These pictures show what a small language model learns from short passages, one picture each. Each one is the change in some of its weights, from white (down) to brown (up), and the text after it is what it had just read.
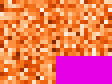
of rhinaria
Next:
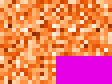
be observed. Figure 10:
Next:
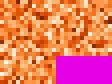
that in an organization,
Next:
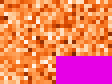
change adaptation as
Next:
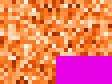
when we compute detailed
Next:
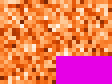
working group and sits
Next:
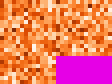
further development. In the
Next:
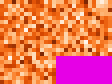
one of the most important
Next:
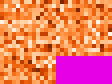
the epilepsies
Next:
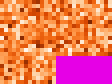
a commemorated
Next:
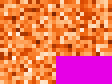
over any of the device
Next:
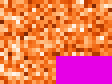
significantly higher mean levels of
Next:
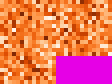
cycle of the
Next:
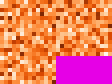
presents challenges, as
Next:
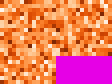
relationship between the isolated
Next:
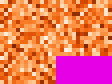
fast food.
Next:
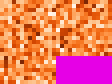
almost all the
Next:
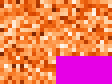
expected. Regarding
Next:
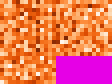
of new features. -
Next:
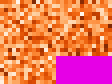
Seventy seven
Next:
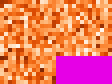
damage of 3D
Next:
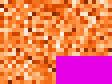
same objects in different groups
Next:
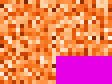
interconnected system
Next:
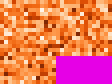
decades, the treatment
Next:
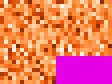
patients, a maximum
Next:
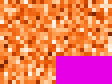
the idea that
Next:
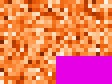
the next section,
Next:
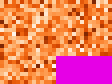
categories This system
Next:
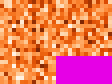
to accidental
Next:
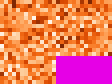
be dewormed.
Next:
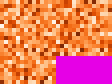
same time, the average
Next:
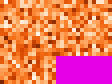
selected Malaysian
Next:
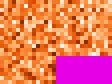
Montsec area
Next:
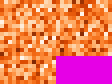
reflection. 3.
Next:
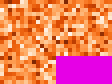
4.0 has also
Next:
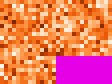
parents (in
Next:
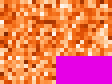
Implicature, and
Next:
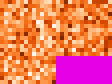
At least one
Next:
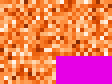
recoded variables could
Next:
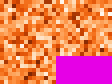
Being physically
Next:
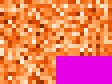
is done by developing
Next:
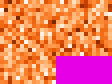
practice prepares
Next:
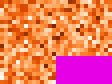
proved essential in
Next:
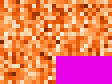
to obtain, starting
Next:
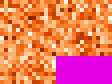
waveguide structure
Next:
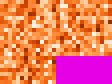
TLI, and
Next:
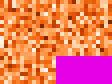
for routine analysis of
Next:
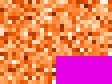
2. Review of
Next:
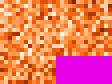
to 9 seconds, and
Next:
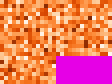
crossflow between
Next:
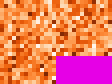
in VIT. He
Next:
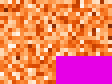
track segments
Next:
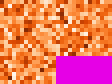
governance attempts
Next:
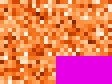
the study. All
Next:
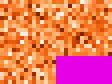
their study due to its
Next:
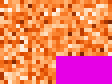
empirically research
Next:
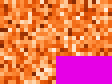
of Evolutionary
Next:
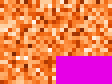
data were collected using
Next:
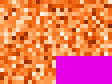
to their bilinear
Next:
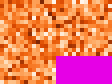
the palace, not
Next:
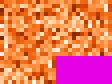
performance. Relational
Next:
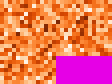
wood products,
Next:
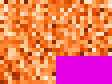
and Cohabitation
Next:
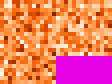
and GLM models in
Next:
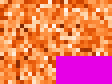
applicable Are all the
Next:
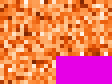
commitments. All
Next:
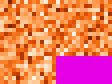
11 Plastics
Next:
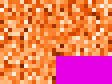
the 3 groups were given
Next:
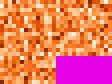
can ignore the
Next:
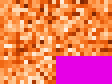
technology and Management 2
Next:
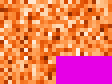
spatial planning
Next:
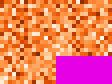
two types of maize
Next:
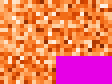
depends on the existence
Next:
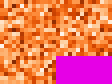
Indonesia, obtained
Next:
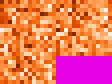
Program Guidance
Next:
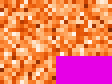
there was no conflict
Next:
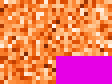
The distal 5cm
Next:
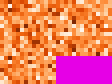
to first assemble,
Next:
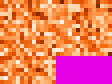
this can be achieved with
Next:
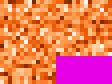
specimen with an
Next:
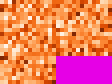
optimization tools, optimal
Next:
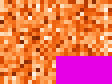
of their own garden
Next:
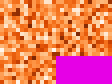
focuses on the genre
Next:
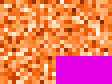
delivery was conducted
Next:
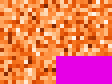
\rangle &=
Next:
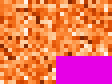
of interest Statement:
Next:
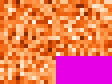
Vina. Docking
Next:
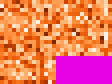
d the density of
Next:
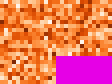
violated if sound
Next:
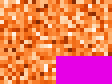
today's world of
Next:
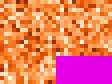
of child labour
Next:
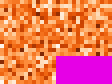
the work, and obtained
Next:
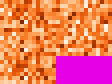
parameters such as flow,
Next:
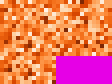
especially respiratory
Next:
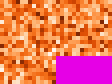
that the evolution of these
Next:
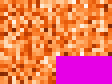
a fundamental
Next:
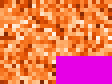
detect the infected system
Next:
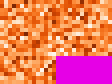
Indonesia has to
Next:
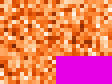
Ding and Xu
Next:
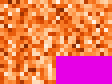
Draft Anand
